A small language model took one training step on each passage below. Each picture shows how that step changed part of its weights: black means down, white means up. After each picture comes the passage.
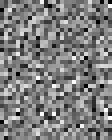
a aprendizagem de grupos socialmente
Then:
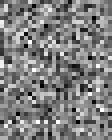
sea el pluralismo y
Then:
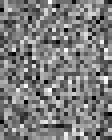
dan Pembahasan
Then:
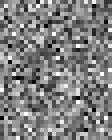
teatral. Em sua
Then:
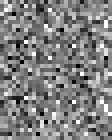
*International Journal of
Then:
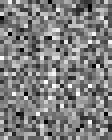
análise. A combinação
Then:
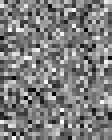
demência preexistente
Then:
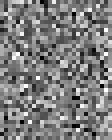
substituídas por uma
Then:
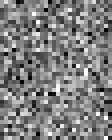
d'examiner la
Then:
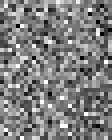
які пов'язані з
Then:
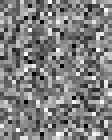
различия и
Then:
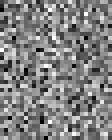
va chang donachalari
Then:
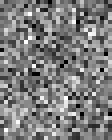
ularning diqqatini
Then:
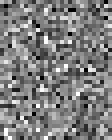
у висловлюваннях
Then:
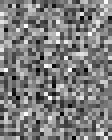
de Ciências Sociais,
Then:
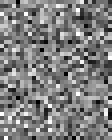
- dolzarb
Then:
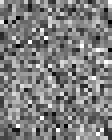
o‘quvchi Barcha
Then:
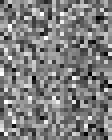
keskinlashishiga olib
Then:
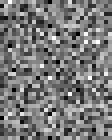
fecha se encuentran
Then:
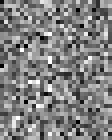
Towards Industry
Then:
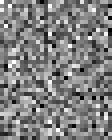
govori - Projekt
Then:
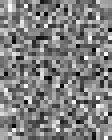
(in Russian).
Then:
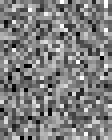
Até 6 mil reais
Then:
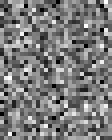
ишлаб чиқарилган
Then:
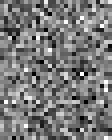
билан “мобил
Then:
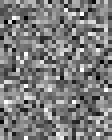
английского и
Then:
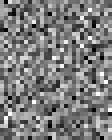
a saúde do corpo e
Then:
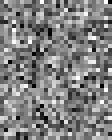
tashkil qilgan. Ularga
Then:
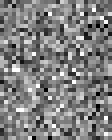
the Armed Forces"
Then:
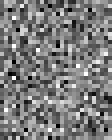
pensamiento complejo y la
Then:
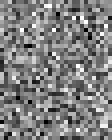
следует связывать
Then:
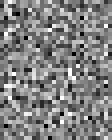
Features of
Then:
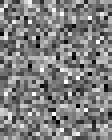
papel de los robots
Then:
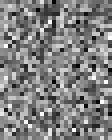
Киевская старина
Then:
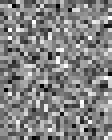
e surda são fundamentais
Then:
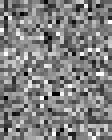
50 FIGURA
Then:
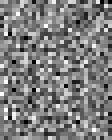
ефективність підприємства,
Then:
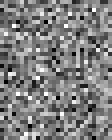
Φ_P representa
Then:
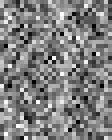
оно што се у
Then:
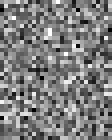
sekolah dasar
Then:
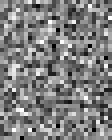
tadbiq etish;
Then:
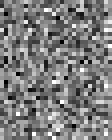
кўпайиши эса
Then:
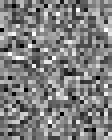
interesse dos membros
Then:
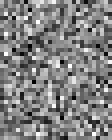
verder brengen
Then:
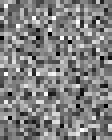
ham shakllantiradi.
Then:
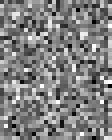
mengalami perubahan
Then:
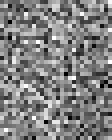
lingvistik, balki
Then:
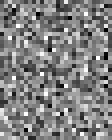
(Roads and
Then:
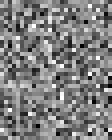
uğratan durum
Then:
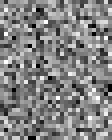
Health (Second
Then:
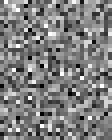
مراجعان، در
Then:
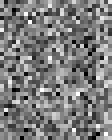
и сохранение
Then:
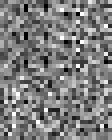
pretenden contribuir a los
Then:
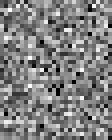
Klee Ohne
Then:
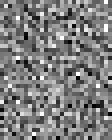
erta qochirish
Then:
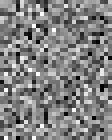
характеризує якість
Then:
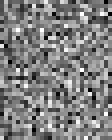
Buning ustiga,
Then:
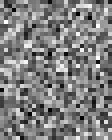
se refere aos procedimentos
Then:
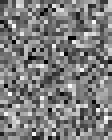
denominados nesta
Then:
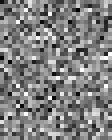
va hodisalarini
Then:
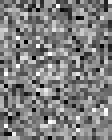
zamonaviy quyonchilik xususiy
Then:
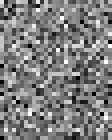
информация об обучении
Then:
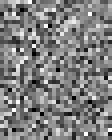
del mercato, e
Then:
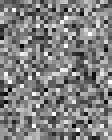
в эксперименте
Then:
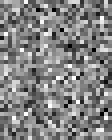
URBAN PLANNING
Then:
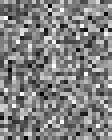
como un proceso de construcción
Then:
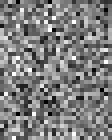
qilinadi [10].
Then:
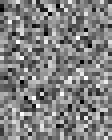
o sangue como
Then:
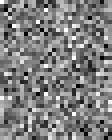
diferentes fatores ao longo dos
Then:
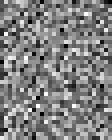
of Salam and its
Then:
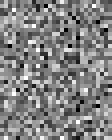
аналітичні звіти
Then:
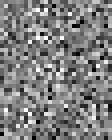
g`oyasi fanini
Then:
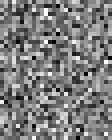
qonunlarimizga ham
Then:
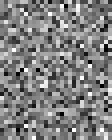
*Central Asian
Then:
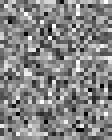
metode SAW
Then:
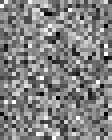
mayoritas penduduk
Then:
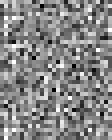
darajasi; texnologik
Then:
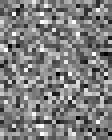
**ergänzen die
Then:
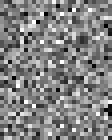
damda lirik
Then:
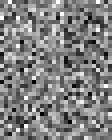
oshirish, qishloq
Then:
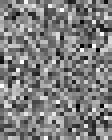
carreras de educación
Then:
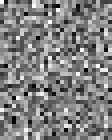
dos dados apresentados na
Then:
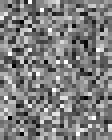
и потоки.
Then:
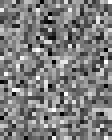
atividades que envolvem a
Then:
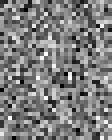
tendencia en la que las
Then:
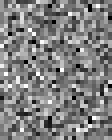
mustasno emas.
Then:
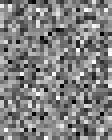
мумкин. 1
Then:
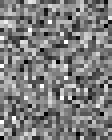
Amaliyotga asoslangan
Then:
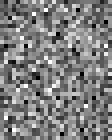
dan sesuai dengan
